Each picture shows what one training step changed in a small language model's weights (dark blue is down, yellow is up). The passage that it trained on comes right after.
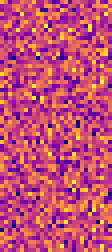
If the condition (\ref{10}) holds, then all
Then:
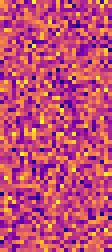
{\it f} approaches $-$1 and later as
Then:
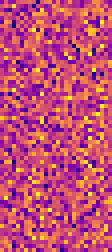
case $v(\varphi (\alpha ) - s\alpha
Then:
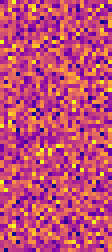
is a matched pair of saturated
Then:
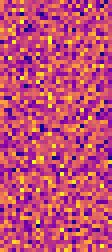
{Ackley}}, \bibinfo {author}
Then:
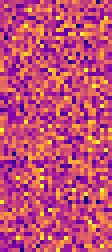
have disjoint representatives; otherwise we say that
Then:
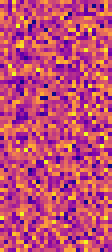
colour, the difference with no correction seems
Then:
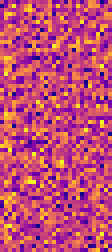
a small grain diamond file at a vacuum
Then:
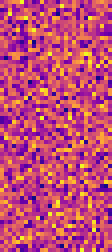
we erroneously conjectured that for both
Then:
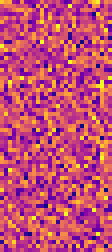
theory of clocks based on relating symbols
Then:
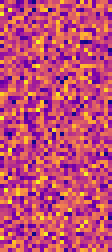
for a specific time point after $t$, which is
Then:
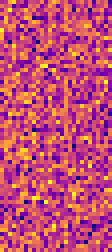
$0.41m_\mathrm{e}$ for electron
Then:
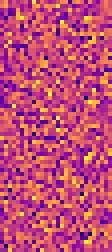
let $Q=J_+J_-$ be the almost
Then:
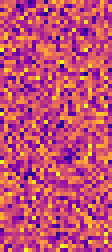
revisit that work and perform the necessary changes (plus
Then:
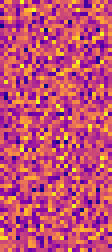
constructed by following the scheme developed recently
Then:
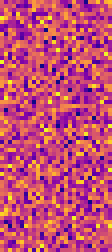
the authors. The theoretical analysis in this work
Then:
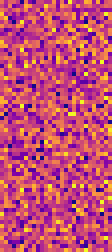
Here all coordinates are dimensionless, see notations in
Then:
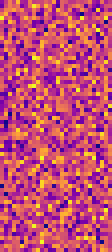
The $(i,j)$-entry of
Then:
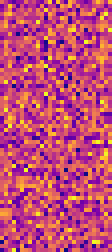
demand response,'' \emph{IEEE
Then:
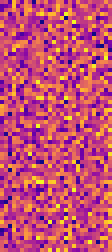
the correctness of the CCP probability definition for
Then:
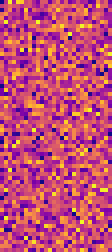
the relation between $P_{\ell \alpha}^{m
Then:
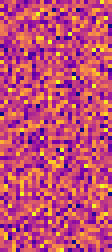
distance is monotone only for connected graphs. Indeed,
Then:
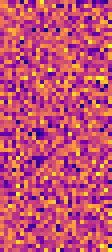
\label{theo.Terrell} If
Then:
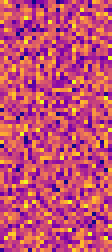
function values is needed. The mean value coordinates
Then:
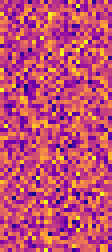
finally, we have for all $i$,
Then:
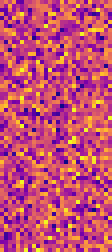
of integrable systems. If degree of the bundles
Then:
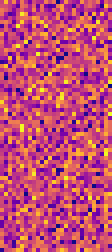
we can get the following lemma. **Lemma
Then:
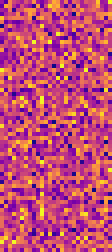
convert the volume density into a column density using a
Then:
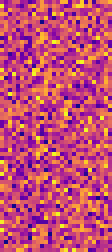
and similarly with roles of $V$ and
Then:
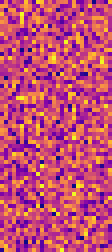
FMO complex. In those cases, the populations
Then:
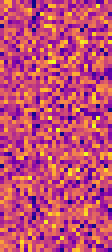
decay to a stable bound state. It remains for experiments to
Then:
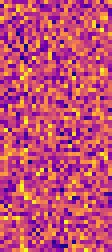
functional derivatives of $\Sigma$. \\ To derive
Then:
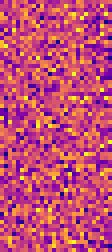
energetically stabilized but entropically
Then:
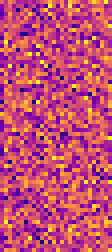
al.} \begin{abstract} Evaluating the
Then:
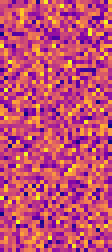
\] called the Weierstrass primary kernel
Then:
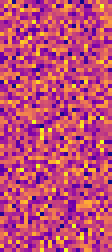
be very interesting and here we discuss a first step in this
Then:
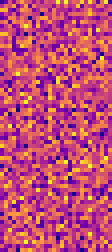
We first define an effective Hamiltonian along the lines similar
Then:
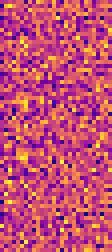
\end{proof} Note that the full strength
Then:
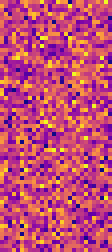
\\ \vdots & \ddots & \ddots
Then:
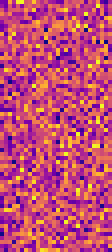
a detailed and elementary introduction of solving
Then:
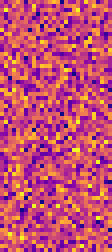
\author{F. Dolde}
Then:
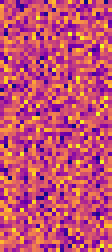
both the neural network and the Gaussian process
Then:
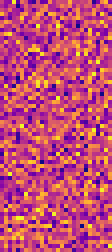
set on the base such that $B\subset
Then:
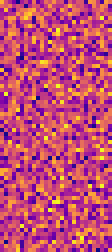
function of magnetic field for all measured FIR laser
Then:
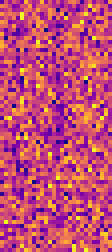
available in strong coupled QED. Therefore, this
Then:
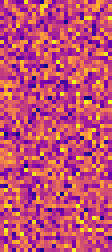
of the given function on $\partial \D$ is
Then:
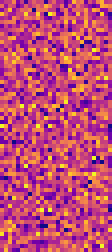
data points derived from the real SEDs
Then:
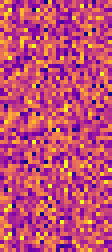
parametric, and data-driven, or
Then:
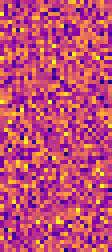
has a sizeable influence on $U$ while
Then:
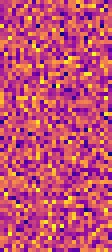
channel state information (CSI), we resort to a
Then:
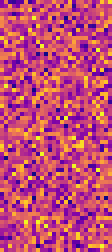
can be endowed with a Poisson torsor
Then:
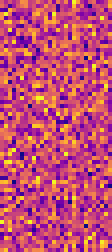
properties such as albedo or day-night
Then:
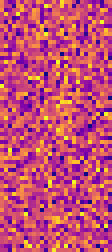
lower energies are minuscule, so that the
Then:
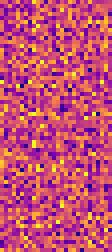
If $\{p,p-1\}$ is not an element
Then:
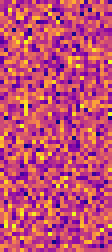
supported by the 973 Project, the
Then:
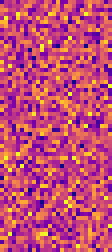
for Imaging and low-intermediate Resolution
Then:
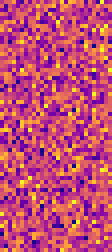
structure group makes it difficult to establish the
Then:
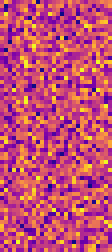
\vec k \rangle$. In the sum
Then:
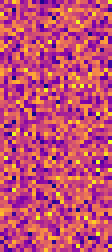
suppressed) recouplings of the
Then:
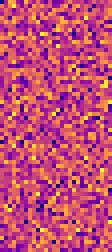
But the dimension of the Euler class
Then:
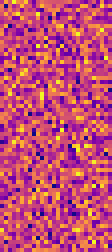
entire mass range with a single set of
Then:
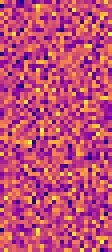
existence of a local Morse energy function follows from
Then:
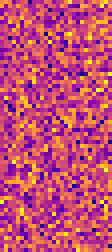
\times A \to \mathbb R$, which is the
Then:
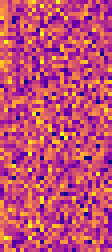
the active half-edges in the network.
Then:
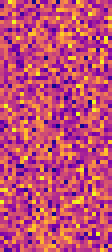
composed with a stereographic projection of center
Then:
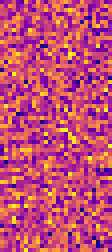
$\kercomplx$ from construction
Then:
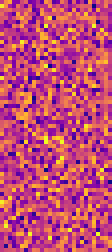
be of interest both for their dynamical structure and for their
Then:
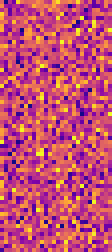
determines the previously described inverse integrating factor.
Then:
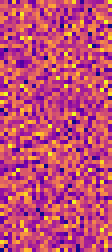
the first look. Although there is a general definition
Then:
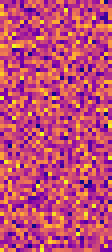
of the giant axons was cut at
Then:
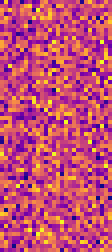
in (19)] that the restriction of these
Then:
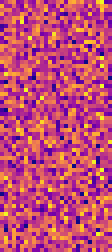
to be explicitly broken by various
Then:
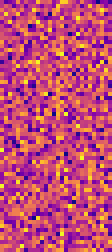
for one may take any quasi injective module that is
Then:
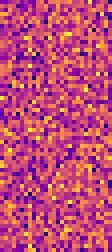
that for any two points $P_t$ and
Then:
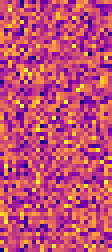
observer knows the length of the trial sequence,
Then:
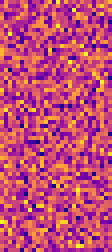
duality gap in the given intervals at the
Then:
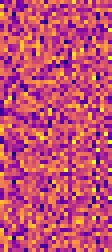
less than that by the comparison. By using the
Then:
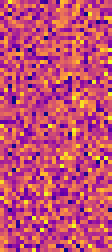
sizes in many underrepresented groups, we need
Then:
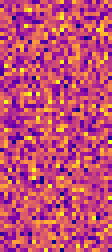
to measure the direction of this spin -- say, by
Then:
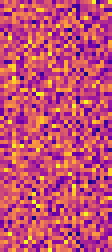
time slotted system with slot duration
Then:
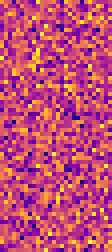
in that disk: $$ \int_{B}
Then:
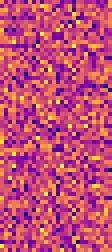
Elizalde and I. Pak,
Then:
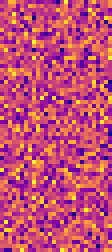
various nonreduced structures \cite{v}. There is
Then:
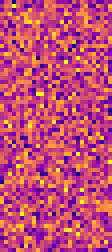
% \caption{Conventional UL interference
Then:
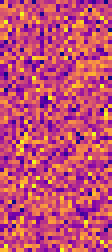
effective deconfinement \section{IV.
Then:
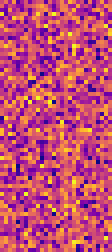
of the constants follows from the fact that almost surely
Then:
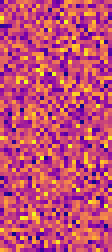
where the right end of $A$ is joined
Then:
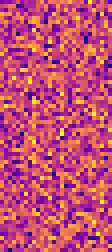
that the isotopic composition of any element is almost
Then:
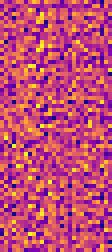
\usepackage{color} \pagecolor{white}
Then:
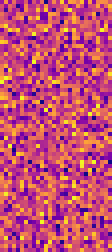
order, the propagating band is therefore not
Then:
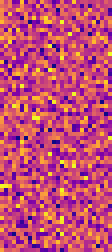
number of observations made until $n$ have been
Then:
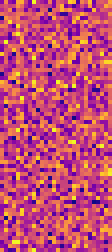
see \cite[p38, Example 1 and
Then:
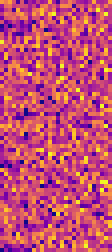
specified parameters into the corresponding method of the simulation tool and
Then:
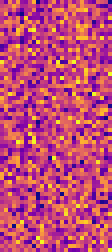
in each direction 3Dc2c = 0 1
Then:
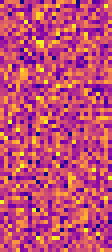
and ~20 A/us with the choke
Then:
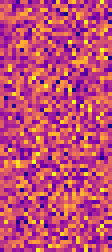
be selectors of $ X $. Then the
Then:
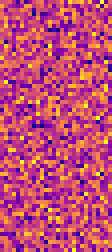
possessing distinct scattering cross-sections,
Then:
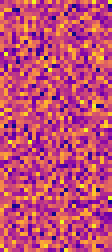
compatible with a possible integrated optics implementation.
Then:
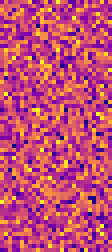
$\zeta$ to be in the Magidor
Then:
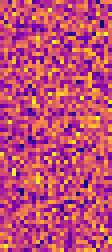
as solid (blue) line and the exact solution is
